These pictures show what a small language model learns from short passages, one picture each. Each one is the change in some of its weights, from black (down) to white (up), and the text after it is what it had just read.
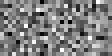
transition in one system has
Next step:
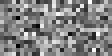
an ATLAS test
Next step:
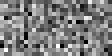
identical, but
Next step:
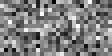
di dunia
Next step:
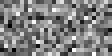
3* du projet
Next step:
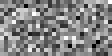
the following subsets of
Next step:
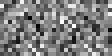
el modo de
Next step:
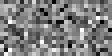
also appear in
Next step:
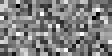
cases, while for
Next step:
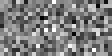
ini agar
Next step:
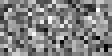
shown in Fig.
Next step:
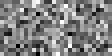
a goal if they
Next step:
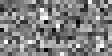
line (green
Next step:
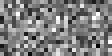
1$) and decreases
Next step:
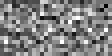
from the density of the
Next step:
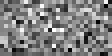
$n \in
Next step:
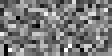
a reduction factor,
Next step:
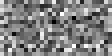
a constant that determines
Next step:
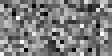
Very Large
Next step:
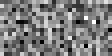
adecuada y
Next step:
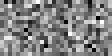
speeds for the
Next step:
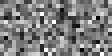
model focusing on the
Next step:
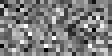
along the slit within
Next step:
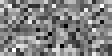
the probability of an
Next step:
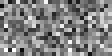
than 8 number of
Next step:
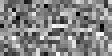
O), будет
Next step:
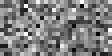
Itagiba o
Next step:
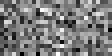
norteadores da
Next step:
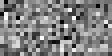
ISSUE 2
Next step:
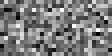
approaches can provide
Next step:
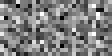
code, without making
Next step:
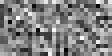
types, due to
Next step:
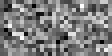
leads to an
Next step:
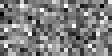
locally flat in
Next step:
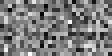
advised by
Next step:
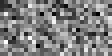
it follows that the
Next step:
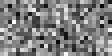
gauge theories}
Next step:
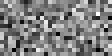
налагает на
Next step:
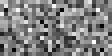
these would increase the
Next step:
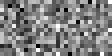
и отношение
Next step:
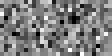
para ampliar
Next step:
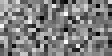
analyze the error
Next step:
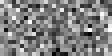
the mass coordinates
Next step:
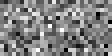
allem als
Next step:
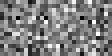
for almost the
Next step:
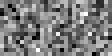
regime. Our
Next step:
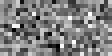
of the integrated performance
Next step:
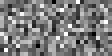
Canarian local
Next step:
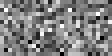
cost of higher
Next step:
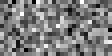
може да
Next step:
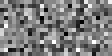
guarantees that
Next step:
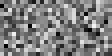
3) montrent
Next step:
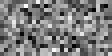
resolution limit of
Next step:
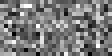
fairly general result
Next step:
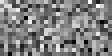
the effects of binary
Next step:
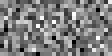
на БАН
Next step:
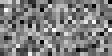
the barrier.
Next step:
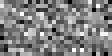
of research that has so
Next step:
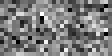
implied under the
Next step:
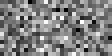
не только не
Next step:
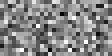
at qoyıw
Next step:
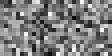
and $L\sim
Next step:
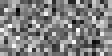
the creativity of
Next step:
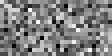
the accepted
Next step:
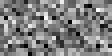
$\epsilon \rightarrow
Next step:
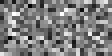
Association for
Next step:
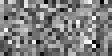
= d \cdot
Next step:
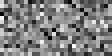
and will eventually
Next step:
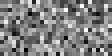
для различных
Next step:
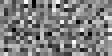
of the spectra.
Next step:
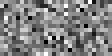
four skinny
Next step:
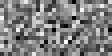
olan medyada
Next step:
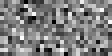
tasks require
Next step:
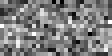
}\textbf {\bibinfo
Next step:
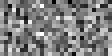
of robotics elements
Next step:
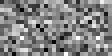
additivity}, then in
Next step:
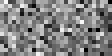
$\varepsilon$ is the
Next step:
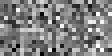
theory if we only have
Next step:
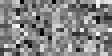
an integrated approach in
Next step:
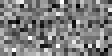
Princeton for
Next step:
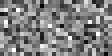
is required, but
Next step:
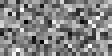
young readers should
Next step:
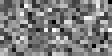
partition function:
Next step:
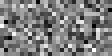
labels for
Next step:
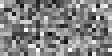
management of
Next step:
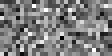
manipulate these
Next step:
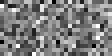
HASS framework.
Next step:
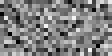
of a node. A
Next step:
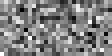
we fix the real
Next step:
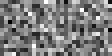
rate, (c)
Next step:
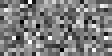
p$ system remains
